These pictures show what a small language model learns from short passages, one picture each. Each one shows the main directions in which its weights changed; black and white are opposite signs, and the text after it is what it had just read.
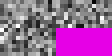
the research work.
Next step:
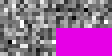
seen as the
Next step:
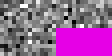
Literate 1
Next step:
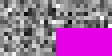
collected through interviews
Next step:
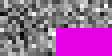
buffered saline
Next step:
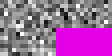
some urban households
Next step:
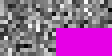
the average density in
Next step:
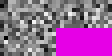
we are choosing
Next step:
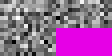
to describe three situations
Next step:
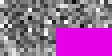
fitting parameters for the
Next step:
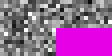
phase; no
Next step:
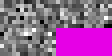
than 20 years
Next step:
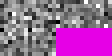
our notation, particle
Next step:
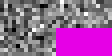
Sanyal and
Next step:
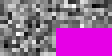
the growth of the
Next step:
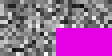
the native code
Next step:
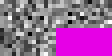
summary of our
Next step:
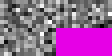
two new hot
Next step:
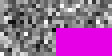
stable, with reduced
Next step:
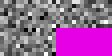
public sector banks,
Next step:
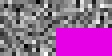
x_1 of
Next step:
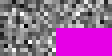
audio to map
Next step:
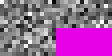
ST consumers
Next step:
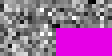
T, et
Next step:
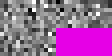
experiments in June
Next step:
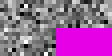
The solution of this
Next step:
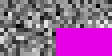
some issues.
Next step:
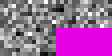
response of AMF
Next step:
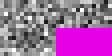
interesting potential tool for
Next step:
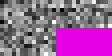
networking of
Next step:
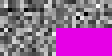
well developed.
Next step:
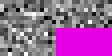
were sent to the
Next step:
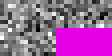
the learning of mathematics
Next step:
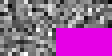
This work will also
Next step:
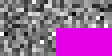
Research Hub.
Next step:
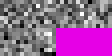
identifying such a long
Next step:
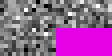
road. To
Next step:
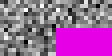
access. -
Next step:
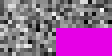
the largest improvement in
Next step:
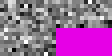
The purpose of this
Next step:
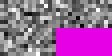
based on the parameters
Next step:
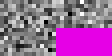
uniform acceptance in
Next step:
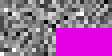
system, leading to
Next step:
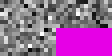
11 connect
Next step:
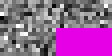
us now focus on
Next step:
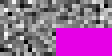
rates have declined
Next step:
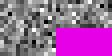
it was approximated
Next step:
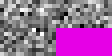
*J Trop
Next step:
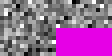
fact that the
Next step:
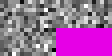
step of the studies
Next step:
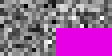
to curtail
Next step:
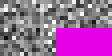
be used to
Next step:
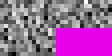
stands for white
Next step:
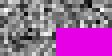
very well understood
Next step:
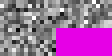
can be written as
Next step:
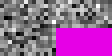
is hope to
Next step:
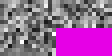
the masses obtained here
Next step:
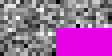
a screen or
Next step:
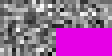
and persistence
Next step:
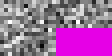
balanced diet
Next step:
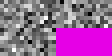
i \quad
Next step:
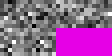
Therefore, the issue
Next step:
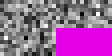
of the window's
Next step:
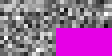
to the face
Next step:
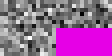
naturally constrained by the
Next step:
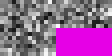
meet the need of
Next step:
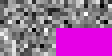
created for varying numbers
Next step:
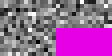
spectroscopy was performed at
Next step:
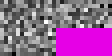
put those bounds
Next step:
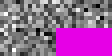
United States.
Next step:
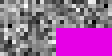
with the multiple
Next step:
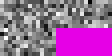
of the operator
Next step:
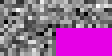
or sustainability.
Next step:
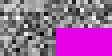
to a resource.
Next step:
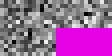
Deepan and
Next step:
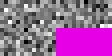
| Schematic
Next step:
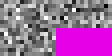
a consultant
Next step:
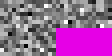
Beyond this
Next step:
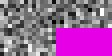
reduce the chance
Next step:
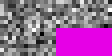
the time when the
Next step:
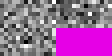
result of using this
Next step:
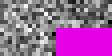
three ionized
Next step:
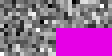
positions, that the
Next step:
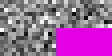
female executioner in
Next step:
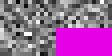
Image of the
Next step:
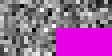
around the phenyl
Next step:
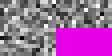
state Government.
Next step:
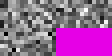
we analyze this data
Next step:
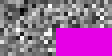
truly give
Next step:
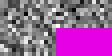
plot, indicating that
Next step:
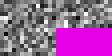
verify whether local
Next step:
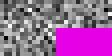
the significance values at
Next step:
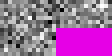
classical solver
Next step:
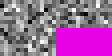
are two main conclusions
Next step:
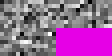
of survey design was
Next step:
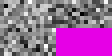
other monitors:
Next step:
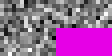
time at 50
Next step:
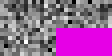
for a simple case
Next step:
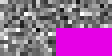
operator products involving
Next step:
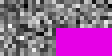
with 3 spins.
